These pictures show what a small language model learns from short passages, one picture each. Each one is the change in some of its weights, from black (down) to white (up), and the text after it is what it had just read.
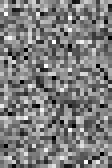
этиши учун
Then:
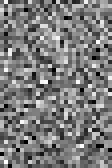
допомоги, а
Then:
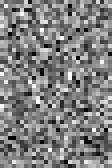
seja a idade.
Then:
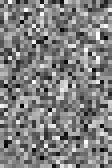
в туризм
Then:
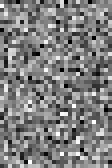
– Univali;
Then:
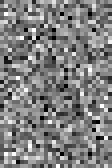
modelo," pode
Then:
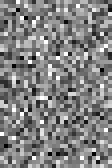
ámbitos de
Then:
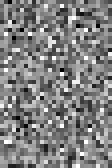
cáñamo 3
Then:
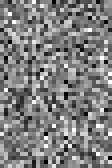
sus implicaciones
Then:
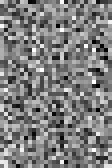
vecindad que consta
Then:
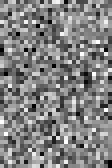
uning lug‘aviy
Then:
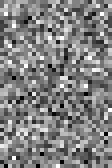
theory. Journal of
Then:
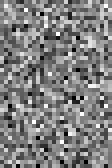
and Yefron,
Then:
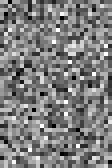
hayoti uning
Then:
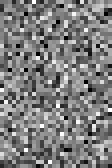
of the population,
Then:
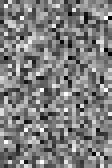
yo’lida ilk
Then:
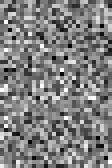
vizual va audio
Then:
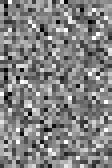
на маргините на
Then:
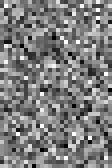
mais acometidos
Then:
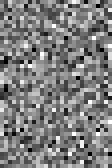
основе которой
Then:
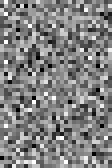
нм/с, то
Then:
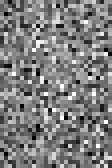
В настоящее
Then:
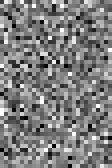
глибину до 2
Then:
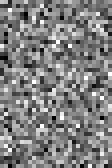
проходят 2-х
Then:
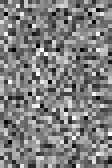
объекта (с
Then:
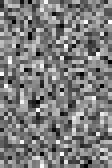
defined topic
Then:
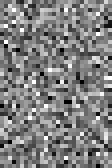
pages pour *Dans
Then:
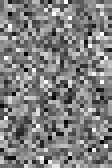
seleksiyasi va
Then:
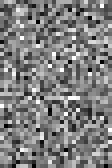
team, pedagogical
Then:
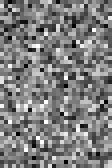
linguistics and
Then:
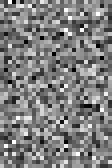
quritish usullari
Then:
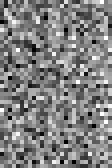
della trattazione
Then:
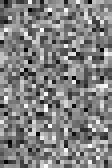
Analisis data yang
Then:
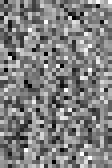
ml vena qon
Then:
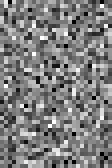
rivojlanish shiddati
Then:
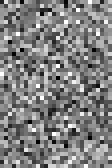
ularning intellektual
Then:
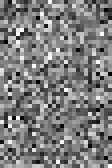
judgment of the
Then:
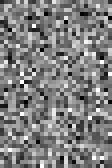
Light Steel
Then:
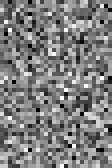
and biodiversity.
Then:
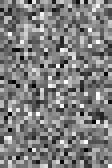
the soul. /
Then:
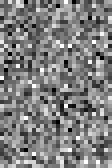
la ciencia, dos
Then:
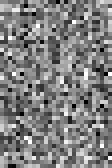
Brasília, que
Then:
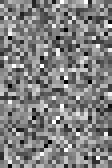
on the experience of
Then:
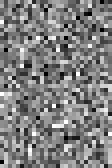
y propositivas,
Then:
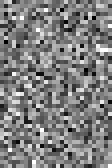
va o'quv qismini
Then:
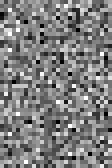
birligi “jarchi
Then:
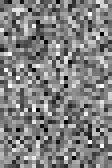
of toponyms
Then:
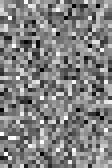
рост ва ё
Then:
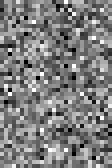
hissa qo'shadigan
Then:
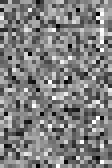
1 (Canvas):
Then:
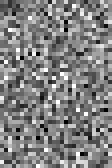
of translators and
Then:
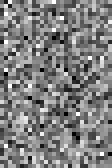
"3" baho olgan
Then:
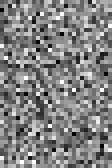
Agenteur loodi
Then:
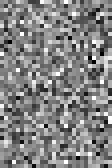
dos investigadores do
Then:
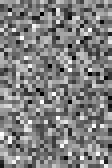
texnologiyalar va zamonaviy
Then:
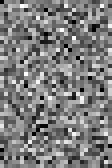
деярли барча
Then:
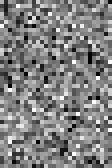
diferentes formas nos
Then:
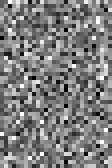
ignorando e não
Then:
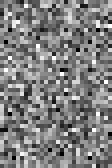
troviamo un
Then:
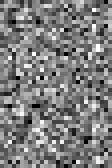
nostre colture e
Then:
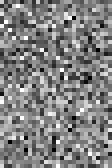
de las diferencias,
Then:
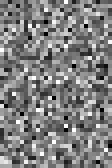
observando la forma
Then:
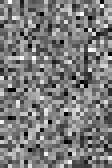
que en algunas
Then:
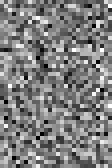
(EIV) e o
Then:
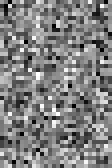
Sinov materialining
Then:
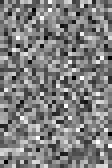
access to health
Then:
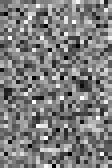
del desarrollo de
